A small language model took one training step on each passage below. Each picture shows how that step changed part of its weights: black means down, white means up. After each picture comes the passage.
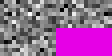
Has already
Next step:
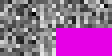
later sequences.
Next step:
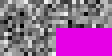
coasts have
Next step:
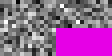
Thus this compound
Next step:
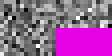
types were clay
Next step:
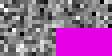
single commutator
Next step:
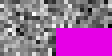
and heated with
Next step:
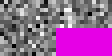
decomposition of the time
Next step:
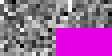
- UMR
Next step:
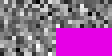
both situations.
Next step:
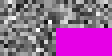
we obtain sequences
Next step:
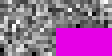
NO data.
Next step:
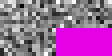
of $F$
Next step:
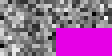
control inputs
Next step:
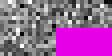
of experience with
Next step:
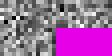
to wire
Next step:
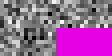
The program
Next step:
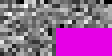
explored to identify
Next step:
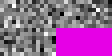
the interaction
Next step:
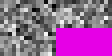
records for
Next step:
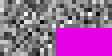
his vital
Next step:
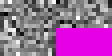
and $\left |
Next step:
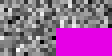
the grammatical
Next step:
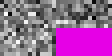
to natural resources,
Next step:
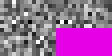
voices of
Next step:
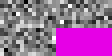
that it is necessary
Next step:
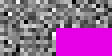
all, choose
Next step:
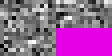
Where $k
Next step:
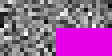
$\tau$ by
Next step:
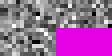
a continuous map $$
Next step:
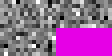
be written as
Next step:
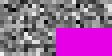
It is known that
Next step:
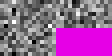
differences compared to other
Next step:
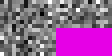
indicate lines of
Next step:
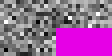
etc. One of
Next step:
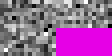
of constituents
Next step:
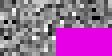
for any other pair
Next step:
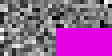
$u \sim
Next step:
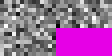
page application.
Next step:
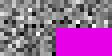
sender side
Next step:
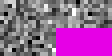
are interesting and
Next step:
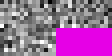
the term $\tt
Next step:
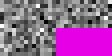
no continuous bijection
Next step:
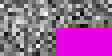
iris features are
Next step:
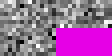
of a typical
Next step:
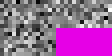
this, we
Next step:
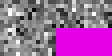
and demonstration
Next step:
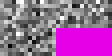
due to an
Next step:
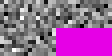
matrix mixed with
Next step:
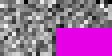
to help determine the
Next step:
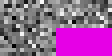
simulation of
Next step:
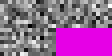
relatively safe up
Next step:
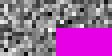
also have:
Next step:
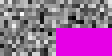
fixed ramp
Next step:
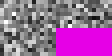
In this paper we
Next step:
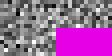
actual or
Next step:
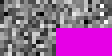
kick in?
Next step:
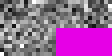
criteria observed lower
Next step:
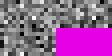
group of all linear
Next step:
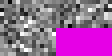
design winding
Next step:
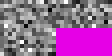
study shall hold as
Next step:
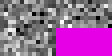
and this is isomorphic
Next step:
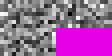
above question is also
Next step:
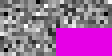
The last means that
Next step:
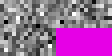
several necessary corrections
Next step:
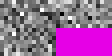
the orbit of
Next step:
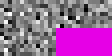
same type of bound
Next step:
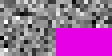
socially oriented
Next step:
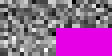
all its vertices
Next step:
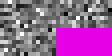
Our suggested
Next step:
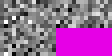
v + v
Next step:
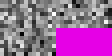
is positive. This
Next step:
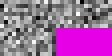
to confirm
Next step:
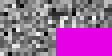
is the space of
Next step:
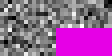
principle we are
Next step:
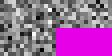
harmony for
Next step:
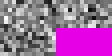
Data Research for
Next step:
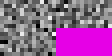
polar and
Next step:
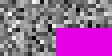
for capturing
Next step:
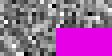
an appointment
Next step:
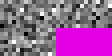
greater value than
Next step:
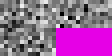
same order and
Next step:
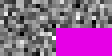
scores between
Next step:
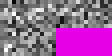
this additional year
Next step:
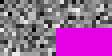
hypotheses, the
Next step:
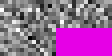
these delayed
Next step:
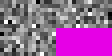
by **Mao
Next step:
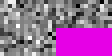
and Methods
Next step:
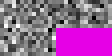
the infinite graph whose
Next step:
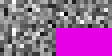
1, \Rightarrow
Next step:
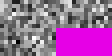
within the Ca
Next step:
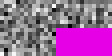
could be relevant to
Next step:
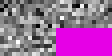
algorithm, for
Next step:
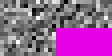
read and approved
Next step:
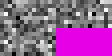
EC) is
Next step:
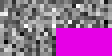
steric influence
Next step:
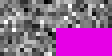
hands; -
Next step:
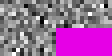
only if there exists
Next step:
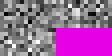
interesting to
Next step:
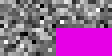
all table saying
